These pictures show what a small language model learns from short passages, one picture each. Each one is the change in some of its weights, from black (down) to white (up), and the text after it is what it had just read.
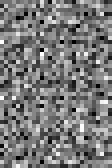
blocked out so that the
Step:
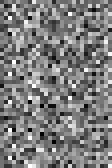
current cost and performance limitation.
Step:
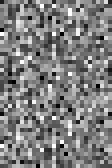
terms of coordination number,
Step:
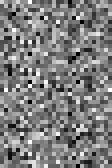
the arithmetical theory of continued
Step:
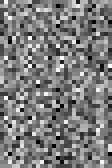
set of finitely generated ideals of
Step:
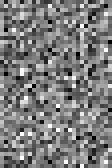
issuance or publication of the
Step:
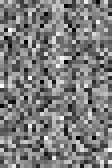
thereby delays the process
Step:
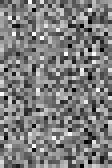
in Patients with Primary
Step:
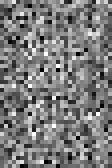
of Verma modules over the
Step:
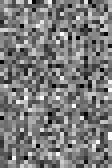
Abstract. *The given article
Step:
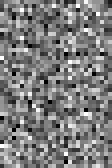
access, scientific networks, and future
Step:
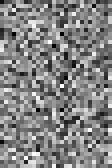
ix, \ {\varepsilon+
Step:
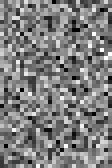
regressed model is not
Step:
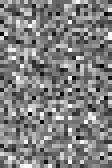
main problem with the demand for
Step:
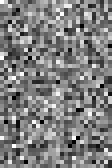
has the pattern $\pi\in
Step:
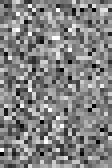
U(H)$, we make the
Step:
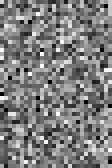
females can donate blood Yes
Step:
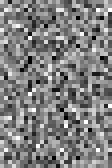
In Laparotomy,
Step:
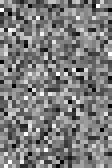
we study a set of generalized
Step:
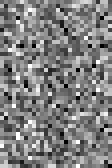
Rules for NPCA,
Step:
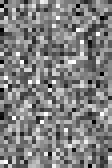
positive by showing that product systems $
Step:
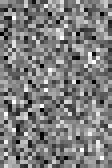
\] Then by the definition of the
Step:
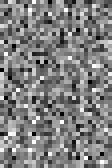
it?. *Economic
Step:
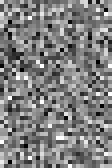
exists but you don't have
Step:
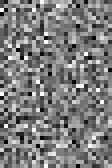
imposed by colonization the
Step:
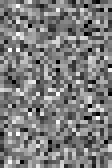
lost. Changes in
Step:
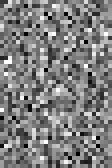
masonry under normal,
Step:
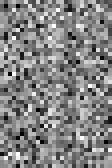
\cup V_r$ a
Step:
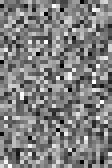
a fixed $n$-ary group
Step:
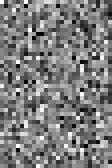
recordings in various Asian and
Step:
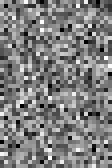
cancers in this population.
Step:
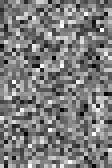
strain with satisfactory accuracy.
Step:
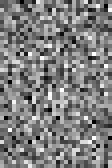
on M -medians and
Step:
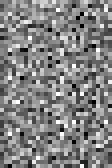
validity. The inter-item
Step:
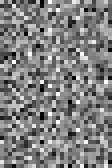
For several past year's treatment of
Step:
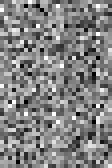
tuning the weights of a
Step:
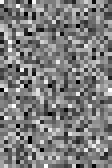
the paper and for the useful
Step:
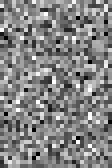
and hypothesis, the e-value
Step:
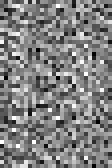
deeper and more critical reading
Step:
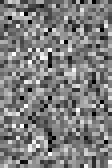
optimal path. Therefore, we consider
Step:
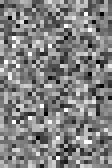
\RR^+$. Then, under
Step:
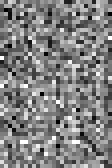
of the original and FRP
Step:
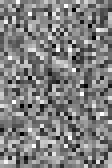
call a right $P$-module
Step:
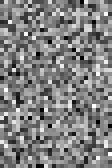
\bf Lemma: \rm Let
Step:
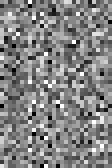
it is easy to prove part
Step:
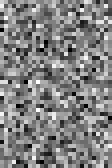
music covers a wide range
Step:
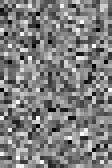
space for eelgrass indicates
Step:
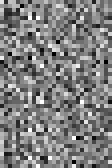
is the very heart and
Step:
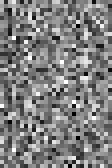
the Rostov Region using the
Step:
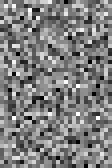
Trees grow, flowers
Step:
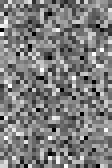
(male & female) -
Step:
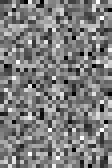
for all $j\neq
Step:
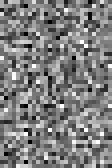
were raised. "this monitoring
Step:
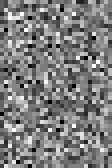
coronary artery disease
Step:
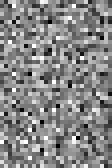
into the FEM-based
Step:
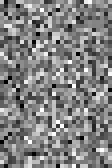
the product $\mathbb{C}$
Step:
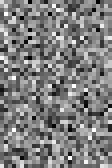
\eeq (The reason for this
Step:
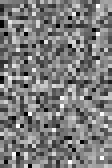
Values of statistics used in
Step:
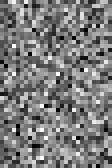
products obtained by means of the
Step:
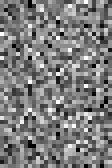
techniques and boundary conditions, and at
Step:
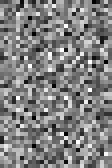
total antioxidant content,
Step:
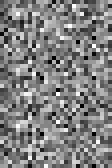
by the new Spanish Education
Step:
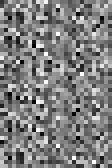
the user is only using the
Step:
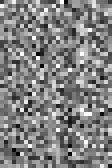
\cdots, x_n)
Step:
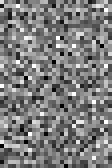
for work in WP2 on
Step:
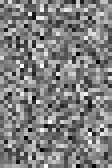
in the world, the diversity and
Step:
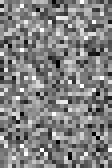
each other to form 3D framework
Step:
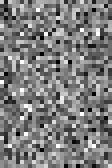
OLS and the Director
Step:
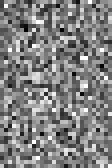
this quasi-streamwise
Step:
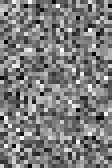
also did the proofreading,
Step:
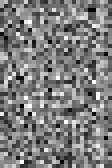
and gives rise to a representation of
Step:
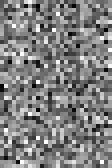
brushing your teeth
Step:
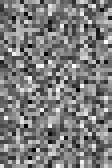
understanding about medicine, and
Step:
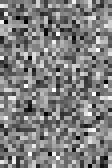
and $b \equiv 1
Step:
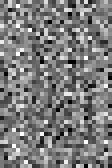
in case of emulsions
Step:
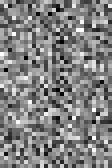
BPSK modulation to include
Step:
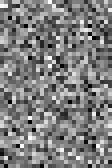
respect to \J; in other
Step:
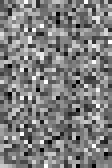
the central structural element of the
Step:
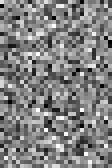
swarm are represented by
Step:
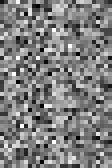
supports the conclusion that this sample
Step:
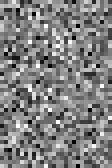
the functions $f(x)$,
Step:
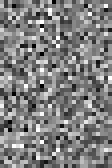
to \eqref{moda}
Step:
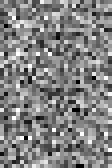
an early deterministic argument against the
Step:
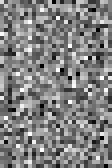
and learners' motivation
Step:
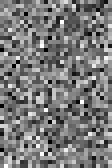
is listed cofinally often.
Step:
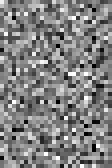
\textit{Boolean group
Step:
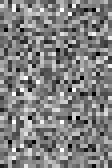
exact spatial derivation) while the
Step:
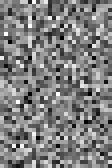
and Case B (control group,
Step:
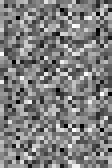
TOPAZ3 involves
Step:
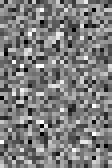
at both business activity and people as
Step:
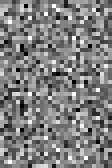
20. Walker,
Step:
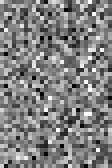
\end{eqnarray*} If the
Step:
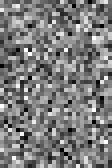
patterns of length 4 has not previously
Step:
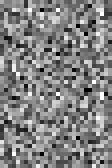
of the model in an array R
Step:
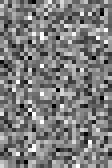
and 7) Learning environment.
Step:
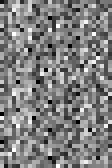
receive agricultural payments,
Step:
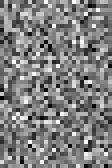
objectives of link-distance metric
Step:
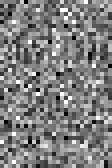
for each $j\in\{
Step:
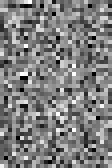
respectively. The carrying angle was
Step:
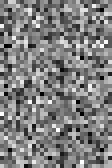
knowledge hidden in the collected
